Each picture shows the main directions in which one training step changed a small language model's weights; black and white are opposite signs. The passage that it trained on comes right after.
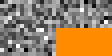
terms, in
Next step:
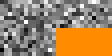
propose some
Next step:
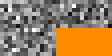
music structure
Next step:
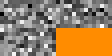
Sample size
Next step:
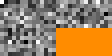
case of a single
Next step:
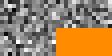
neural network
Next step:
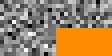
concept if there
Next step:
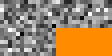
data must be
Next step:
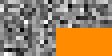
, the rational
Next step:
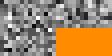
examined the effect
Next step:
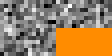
that crop up
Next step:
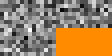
the points of
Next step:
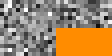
their profit.
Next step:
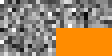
computer science
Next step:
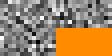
network becomes
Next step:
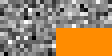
In Paper
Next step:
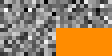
the subtle
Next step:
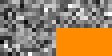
in place of
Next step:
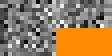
and production to
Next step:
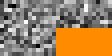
electron gas with
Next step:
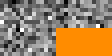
possible to use similar
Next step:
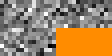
requests that
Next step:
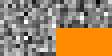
Recare -
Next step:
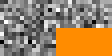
this transition,
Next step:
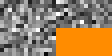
experiment at
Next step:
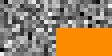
to the lack
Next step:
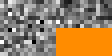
reduced, with
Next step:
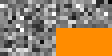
from the potential
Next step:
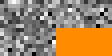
taken from
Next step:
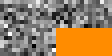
anymore a
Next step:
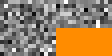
of entire
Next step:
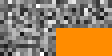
them to be at
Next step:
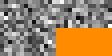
narrow line
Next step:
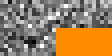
micro, small,
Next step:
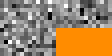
characters is also
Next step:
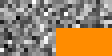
classes in their
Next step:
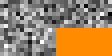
of the upper
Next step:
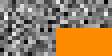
users on a
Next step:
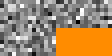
AI, but
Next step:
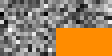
predicted wall
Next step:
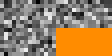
we can find the
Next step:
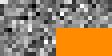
P$, we
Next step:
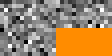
} \subsection{
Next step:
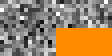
Data for the
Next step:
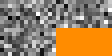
active rice
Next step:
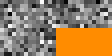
a time. The
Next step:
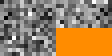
and produce the
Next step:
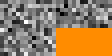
is different and
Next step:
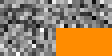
for neutrino
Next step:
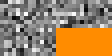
between the source
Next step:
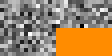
whole. It
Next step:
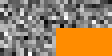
state equations,
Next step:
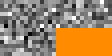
Centre is
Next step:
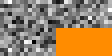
represented by the
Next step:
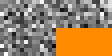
a thorough
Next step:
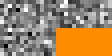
profitable for
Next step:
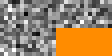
output in any
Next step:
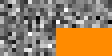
continuation is
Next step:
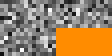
built into
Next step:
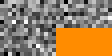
scenario with
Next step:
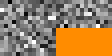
be known to
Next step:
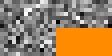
it is worth
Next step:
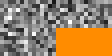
not yet a
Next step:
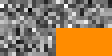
The question
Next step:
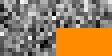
random fields
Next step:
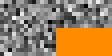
supported boundary
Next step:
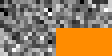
and extended
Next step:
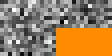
probability theory
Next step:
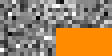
validation in
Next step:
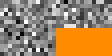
networks due to
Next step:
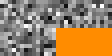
charge is given
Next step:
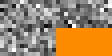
for river
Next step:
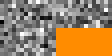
recently proposed
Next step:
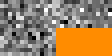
in the range from
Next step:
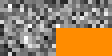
growth of
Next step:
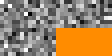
to compensate
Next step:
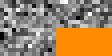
we perform a
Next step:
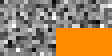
at the outer
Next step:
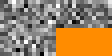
releases related
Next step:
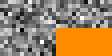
equation of the form
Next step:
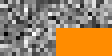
potentials, which
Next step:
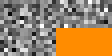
water treatment
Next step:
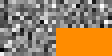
to the relative
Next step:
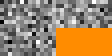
and highly
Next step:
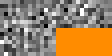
This Q1 is
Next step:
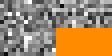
some words which
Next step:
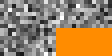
to tell and
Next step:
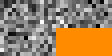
higher levels to
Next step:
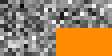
in the action
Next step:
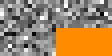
transformation 320
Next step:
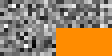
the entry
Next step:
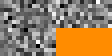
still have
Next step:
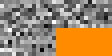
is making
